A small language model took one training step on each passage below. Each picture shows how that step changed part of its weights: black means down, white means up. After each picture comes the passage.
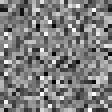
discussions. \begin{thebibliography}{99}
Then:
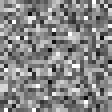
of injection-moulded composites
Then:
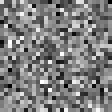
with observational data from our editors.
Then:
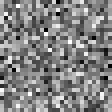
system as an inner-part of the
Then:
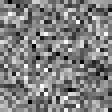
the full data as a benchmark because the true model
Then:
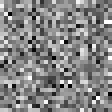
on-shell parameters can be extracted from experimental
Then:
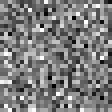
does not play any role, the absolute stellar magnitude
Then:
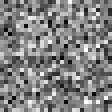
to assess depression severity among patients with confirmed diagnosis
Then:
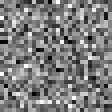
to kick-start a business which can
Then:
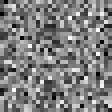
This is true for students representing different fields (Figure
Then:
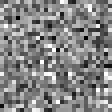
compounds from garlic. *J.
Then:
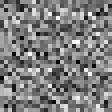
is given in appendix A. Now in
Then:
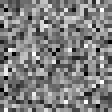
To the Magnitude of C : The
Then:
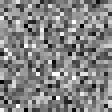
on and one week off), or placebo,
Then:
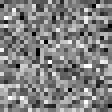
flexibility as clients can dispatch them
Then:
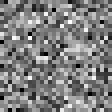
$n$-th derivative is equal to zero,
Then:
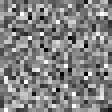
$t>t'$ the lattice potential is
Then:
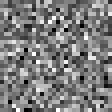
more importance when the objects and, then, the
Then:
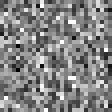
ID and the Web of Science ID for
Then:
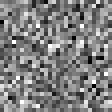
the break statement. L4C1 (not
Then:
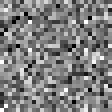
points are saddles (SD). There is
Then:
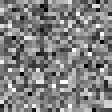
"a departure from established requirements"
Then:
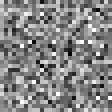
interactive imaging and data visualisation application
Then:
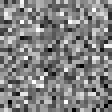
100 years, in contrast to our current determination
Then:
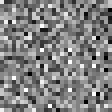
based on the Bloch representation of a
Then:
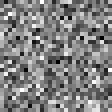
5 km/hr increments. A total
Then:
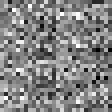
of technology does not only relate to the technology
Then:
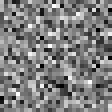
results obtained by the just described approach with exact results
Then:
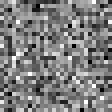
refers to more than only family and life. Work
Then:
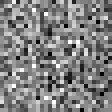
ecosystem received. But when he was again back to
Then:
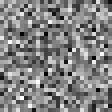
that is a positive interaction might result in a more
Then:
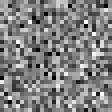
antifungals in the current scenario of
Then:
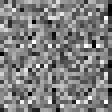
difference in the occurrence of learning difficulties in
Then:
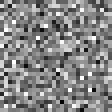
underlain by permafrost
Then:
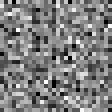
assists companies in identifying cost reduction opportunities through energy
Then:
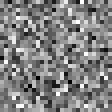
frequency response (shown as the solid curve in
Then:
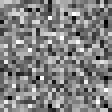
decision was made to include the Virgo galaxies
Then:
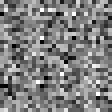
convoluting the partonic cross section with the
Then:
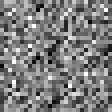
investigate issues in depth rather than provide a
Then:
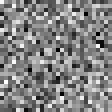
of a territory, we used
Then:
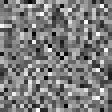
conveniently formulate the problem. Each of
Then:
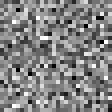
of the $\chi^2$ distribution of the
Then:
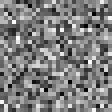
laccase producer, where ABTS
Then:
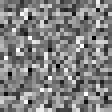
preview the wind speed and adjust the control system
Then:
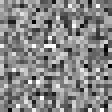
regulation and function. *European heart
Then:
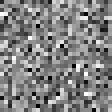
clinical stage, tobacco and
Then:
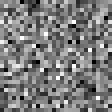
\cdots \otimes h_{\ebox}
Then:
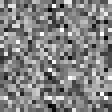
and $\bsigma$ leads to the optimality
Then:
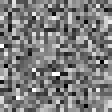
T. Jeng, and A.
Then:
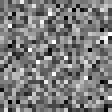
Netherlands of 85%. In 2023,
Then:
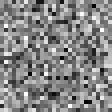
The number of the lattice points laying on the
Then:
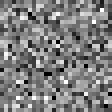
cases, the proton is engaged in two very
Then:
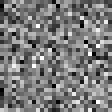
you think zines are a useful medium for
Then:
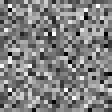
the wave function renormalization alone does not resolve
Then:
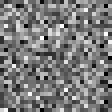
and muons must satisfy $p_T >
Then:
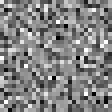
This **M** reversal is much faster than
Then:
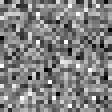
and Central Switzerland. Additionally, we
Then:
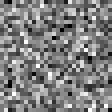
for each station. However, this method is not
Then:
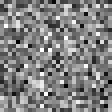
and one can regard the two short modes as the
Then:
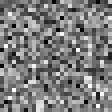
perhaps it could mark the first step towards
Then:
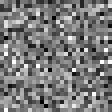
To realize the distributed algorithm, a
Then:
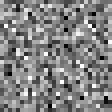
the model was equal to 0.5 km and
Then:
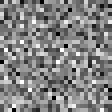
held annually in April,
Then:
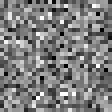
of turbulent flow fields. An example has been
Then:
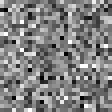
not applicable to our case. It is however straightforward
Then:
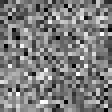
physical classes will be the subject of a follow up
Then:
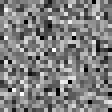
fact that when the air holes are at a large
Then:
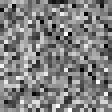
with different lengths must be inferred during the
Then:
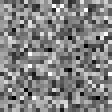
full line is the theoretical curve generated by
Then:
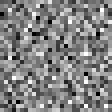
composed of $2N$ horizontal bars of
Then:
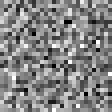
irrigation water, lack of training and technical
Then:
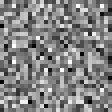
the developed algorithms of its operation. In a generally
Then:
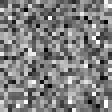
Schematic diagram of the bending test. The
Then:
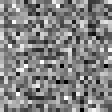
issued by cloud admin.
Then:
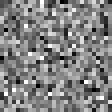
results but with a different slope due to a different
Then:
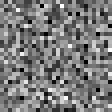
Zong} \affiliation{Tencent Quantum
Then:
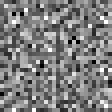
{$ \begin{array}{c}
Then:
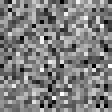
levels enables CT practitioners to
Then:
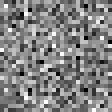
Hearing Level} \\ \hline P1
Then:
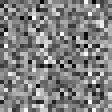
Validation Fo : Formal analysis I :
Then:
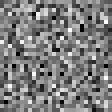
become commonplace. Protecting people from
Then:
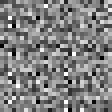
OF CHANGE INFLUENCING
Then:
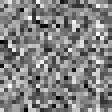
the name of the category and the category identifier
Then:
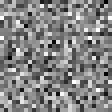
and it was as a liquid, suffusing and
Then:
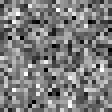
controller design. Thus, in the following we take
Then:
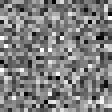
Auditor General had observed that although the
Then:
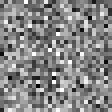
base of a nation plays an important role in
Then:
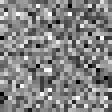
of degradation is not the fatigue limit
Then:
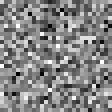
package that can interface to the TTL,
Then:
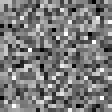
should be noted that the residue term in
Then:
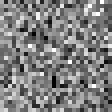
pH or temperature without a defensible correction,
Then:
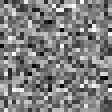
upper limit corresponds to a thermal motions scaling,
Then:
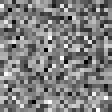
these same spins. Clearly, the
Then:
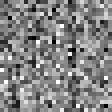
upper clouds of the giant planet
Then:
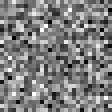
improved reliability and consistency for early CVD
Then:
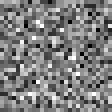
their rural counterparts. Although domestic
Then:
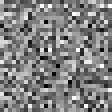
the deep learning algorithm is suitable for describing the instability
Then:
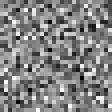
P22 - Active faulting in
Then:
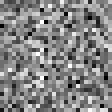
the determination of relative luminosity. Details of
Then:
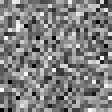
and services suitable to increase the efficiency, traceability
